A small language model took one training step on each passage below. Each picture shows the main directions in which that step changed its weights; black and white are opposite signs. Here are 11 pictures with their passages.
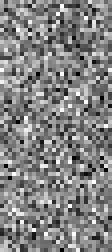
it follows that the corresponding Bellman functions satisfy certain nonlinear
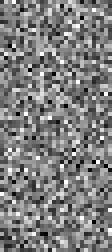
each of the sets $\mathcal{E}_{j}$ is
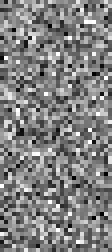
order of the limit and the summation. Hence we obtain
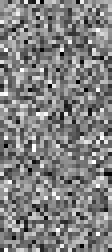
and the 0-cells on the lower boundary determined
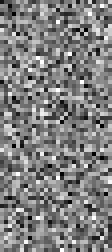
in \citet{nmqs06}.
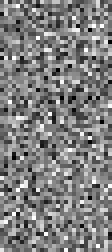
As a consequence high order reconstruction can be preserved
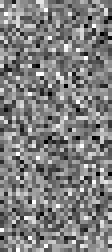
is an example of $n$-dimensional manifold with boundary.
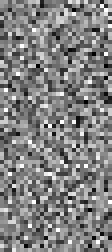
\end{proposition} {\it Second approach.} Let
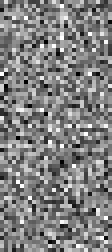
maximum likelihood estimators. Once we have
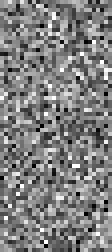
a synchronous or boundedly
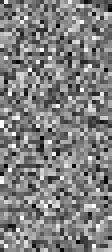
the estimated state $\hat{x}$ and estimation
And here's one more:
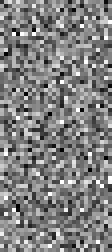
colors for a parallel implementation.
